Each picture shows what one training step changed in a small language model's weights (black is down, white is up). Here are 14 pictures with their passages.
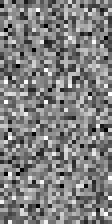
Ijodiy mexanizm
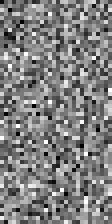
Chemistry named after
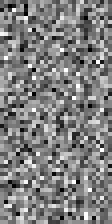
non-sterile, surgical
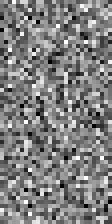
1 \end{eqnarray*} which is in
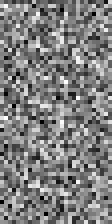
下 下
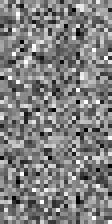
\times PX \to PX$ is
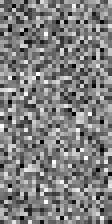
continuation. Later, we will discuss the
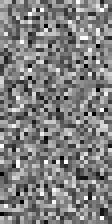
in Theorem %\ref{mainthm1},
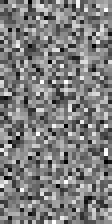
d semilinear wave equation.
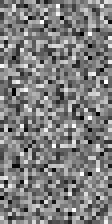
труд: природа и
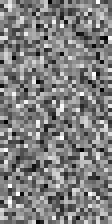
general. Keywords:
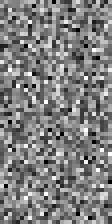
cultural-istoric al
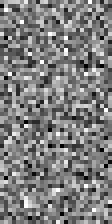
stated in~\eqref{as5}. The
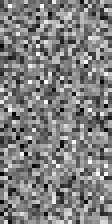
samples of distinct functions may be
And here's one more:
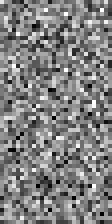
birlikleri arqalı
